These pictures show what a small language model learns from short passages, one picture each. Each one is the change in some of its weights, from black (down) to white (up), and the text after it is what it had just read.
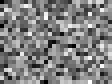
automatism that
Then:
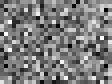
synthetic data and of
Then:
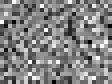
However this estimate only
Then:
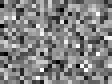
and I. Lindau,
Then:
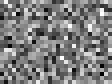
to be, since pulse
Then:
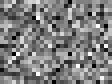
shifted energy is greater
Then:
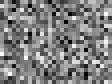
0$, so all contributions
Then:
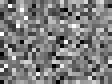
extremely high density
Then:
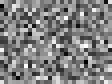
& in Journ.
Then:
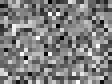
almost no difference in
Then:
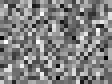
abrupt steps
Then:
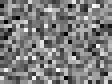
undue caution, both
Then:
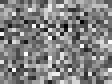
Ethics Compliance
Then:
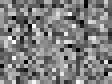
heuristics that provide up
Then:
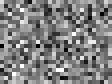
is more compatible with the
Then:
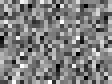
number of scholars
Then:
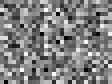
are notoriously
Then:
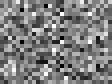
of how particle physics
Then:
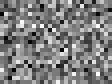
exactly what is expected
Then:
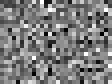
that were most popular
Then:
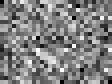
for hobby but they
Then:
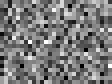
as the dimension increases.
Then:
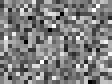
using SPSS-21
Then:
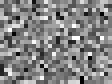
downstream user
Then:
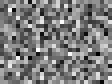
similar set of results to Table
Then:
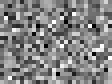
the social science
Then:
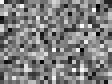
waves, leading to
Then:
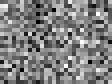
angle of rotation
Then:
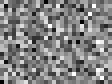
2021). Limitations
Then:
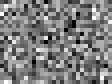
Convergence nature of
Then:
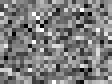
was applied to all
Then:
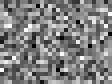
solution is the bounce,
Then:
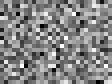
Computer Science and
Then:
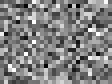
Signal Timing
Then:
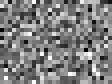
30 nm distance from
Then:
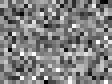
15 elements). The small
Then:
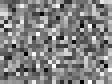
artifacts were further
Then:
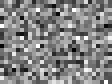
Payload Data
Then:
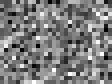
21st century
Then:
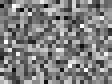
multi-zone. It
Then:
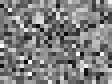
USC preprint
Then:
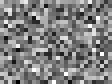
bar in which the user
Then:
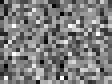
Boston, MA,
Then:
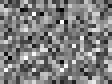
in him, to change
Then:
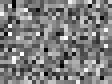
the publications, total number of
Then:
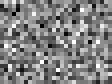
using the Intraclass
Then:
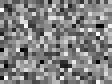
moderate, key
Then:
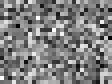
The discussion of X-ray
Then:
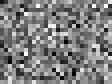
we shall concentrate
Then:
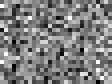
M_\mathrm{RE}} +
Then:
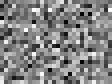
research protocol was
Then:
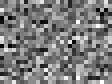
Data confidentiality
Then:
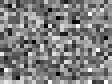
were randomly split
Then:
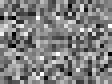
solid line is for stronger
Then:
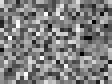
and the upgraded
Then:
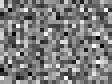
oriented modeling is
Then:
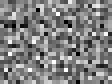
wear the cutting tool
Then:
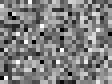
age of an individual,
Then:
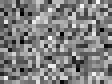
8). Development of
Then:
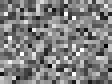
used these estimates to prove
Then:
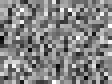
number of MSMEs
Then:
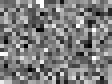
thorax is superior to
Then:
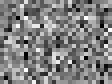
split into two partners
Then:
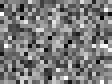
Eq. (2) to the
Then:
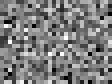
eigenvalue corresponds
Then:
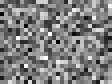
resulting profiles. The
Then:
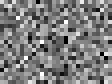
relations at finite $\mu$
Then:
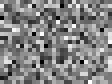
the knowledge of "vocal
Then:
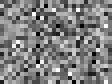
der Universit\"at
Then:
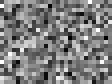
m_\varphi \sim
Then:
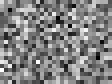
state and the excited state
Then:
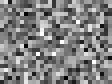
cache has become a
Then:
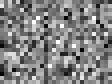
temperature-dependent viscosity
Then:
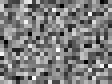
\Rightarrow c &=
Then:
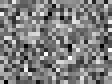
those terms in which the power of
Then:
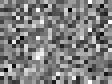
variance in the accuracy
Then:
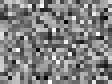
But these two groups
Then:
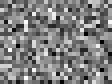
to be able to locate
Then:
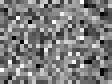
at different locations of the
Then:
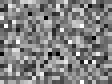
religion played an
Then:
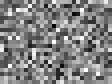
through traditional functions, or
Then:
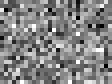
social distancing in the
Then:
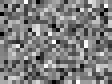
have development factories [16].
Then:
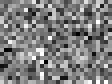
seen in the left lower
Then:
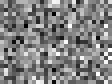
explosion occurs even
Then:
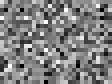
I will analyze in the
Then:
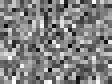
stars do not reach as
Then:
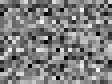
in nature, in particular
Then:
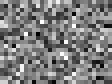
space can be used to computed
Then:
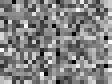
generate new data and processes
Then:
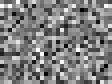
the western boundary and
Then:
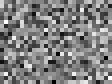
in the transition region. Table
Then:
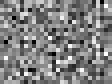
We now derive the mass
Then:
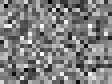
has been recently studied
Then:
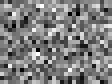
without current shunting. To
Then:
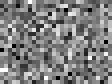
from the Israel
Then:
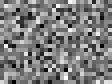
the indices $i$ and
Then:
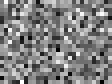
eccentric orbits from
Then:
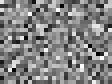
Materials. The
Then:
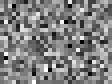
has a preferred
